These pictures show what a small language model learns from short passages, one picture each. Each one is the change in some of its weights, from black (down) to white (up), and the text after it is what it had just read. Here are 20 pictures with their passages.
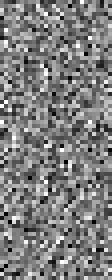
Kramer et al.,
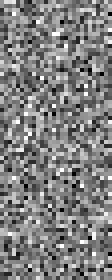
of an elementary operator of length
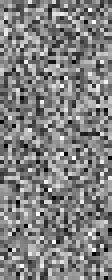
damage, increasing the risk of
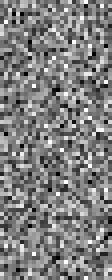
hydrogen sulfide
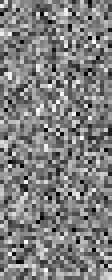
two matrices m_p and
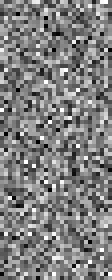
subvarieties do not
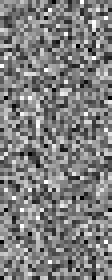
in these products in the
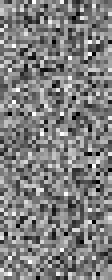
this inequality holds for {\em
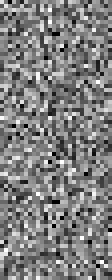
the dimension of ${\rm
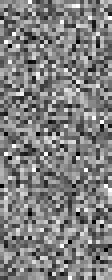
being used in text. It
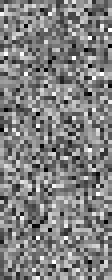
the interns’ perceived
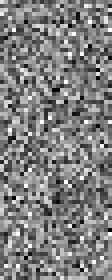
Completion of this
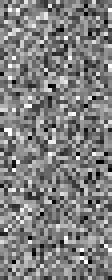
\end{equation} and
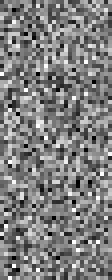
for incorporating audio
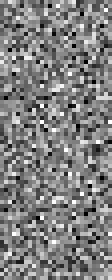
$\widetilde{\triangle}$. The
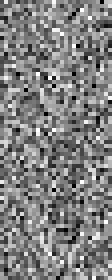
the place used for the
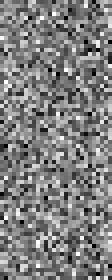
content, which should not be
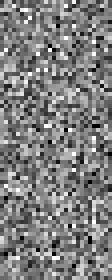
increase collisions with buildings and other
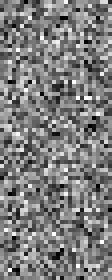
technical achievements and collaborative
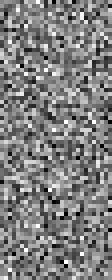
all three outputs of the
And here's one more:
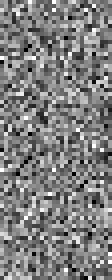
shows a similar comparison between
